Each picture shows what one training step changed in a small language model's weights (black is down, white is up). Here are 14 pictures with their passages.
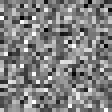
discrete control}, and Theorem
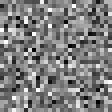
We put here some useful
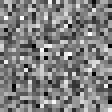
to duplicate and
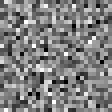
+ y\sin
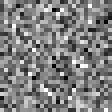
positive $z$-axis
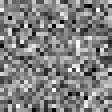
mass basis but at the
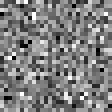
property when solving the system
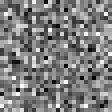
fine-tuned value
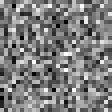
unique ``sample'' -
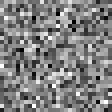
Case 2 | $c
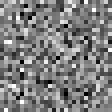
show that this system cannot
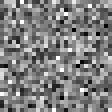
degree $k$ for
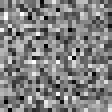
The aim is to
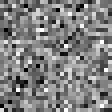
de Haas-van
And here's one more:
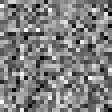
the main sequence. In
